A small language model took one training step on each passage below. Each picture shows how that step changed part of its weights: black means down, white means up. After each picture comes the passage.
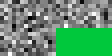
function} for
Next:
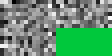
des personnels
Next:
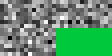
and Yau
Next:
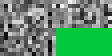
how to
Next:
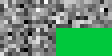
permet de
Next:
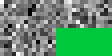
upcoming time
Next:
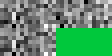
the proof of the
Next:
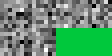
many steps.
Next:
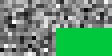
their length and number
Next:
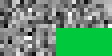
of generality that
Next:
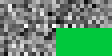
to the problem
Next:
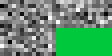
und deren
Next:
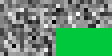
an efficient
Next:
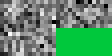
also referred to
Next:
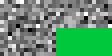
y a su
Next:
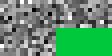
and Innovation
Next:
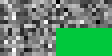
and square
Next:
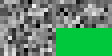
$M$ is
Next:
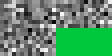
extend its domain
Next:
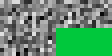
$\phi$ on
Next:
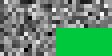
are real for
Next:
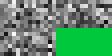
other words,
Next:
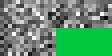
following limit exists:
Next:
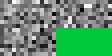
como consequencia
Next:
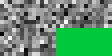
de manera
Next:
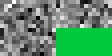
в том,
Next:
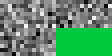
to preserve the
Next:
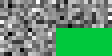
presentar la
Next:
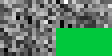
we apply these
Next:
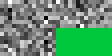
where $s :
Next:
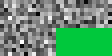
aun cuando
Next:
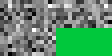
defined by principal
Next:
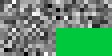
В это
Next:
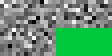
das práticas
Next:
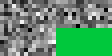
is of order
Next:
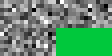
The results are
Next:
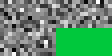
such that for every
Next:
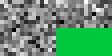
de perfil
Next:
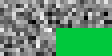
topology on
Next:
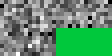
min-max theorem
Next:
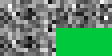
by the images
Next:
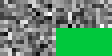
the commutativity
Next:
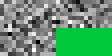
norms in
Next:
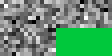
da [PF
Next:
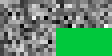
is isomorphic to the
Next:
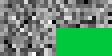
a anului
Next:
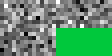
cells with
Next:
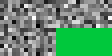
trivial determinant over
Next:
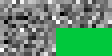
даже не
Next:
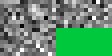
is well known that
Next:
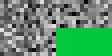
near any
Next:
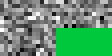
sociales y de
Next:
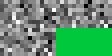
equality if and
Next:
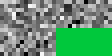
inner &
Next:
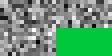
accepté une
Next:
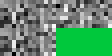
the important
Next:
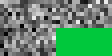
is true for
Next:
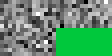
sequence of based
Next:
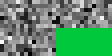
develop a new
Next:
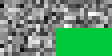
tipos de
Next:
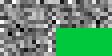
que a utilização
